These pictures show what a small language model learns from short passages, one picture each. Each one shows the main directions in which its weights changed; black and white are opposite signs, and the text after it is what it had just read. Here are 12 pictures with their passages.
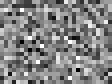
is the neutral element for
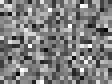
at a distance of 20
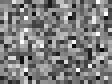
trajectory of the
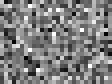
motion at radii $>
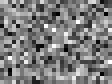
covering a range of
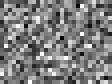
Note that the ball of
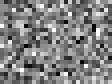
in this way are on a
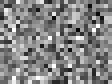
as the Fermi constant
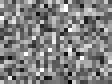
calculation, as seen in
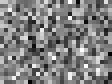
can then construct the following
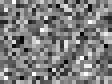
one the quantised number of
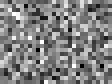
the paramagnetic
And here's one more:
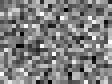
Furthermore, we
